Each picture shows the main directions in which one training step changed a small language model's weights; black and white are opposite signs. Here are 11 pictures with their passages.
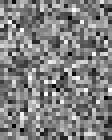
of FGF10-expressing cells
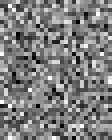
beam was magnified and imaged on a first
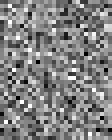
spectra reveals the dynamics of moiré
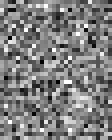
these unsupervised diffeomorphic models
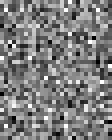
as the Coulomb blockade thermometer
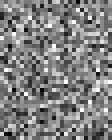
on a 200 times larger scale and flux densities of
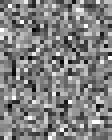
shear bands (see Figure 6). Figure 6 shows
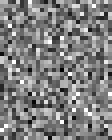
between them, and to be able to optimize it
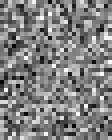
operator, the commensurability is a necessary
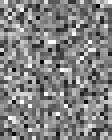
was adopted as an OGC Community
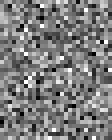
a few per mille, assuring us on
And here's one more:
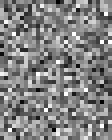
the proposed model through, for example, spatially
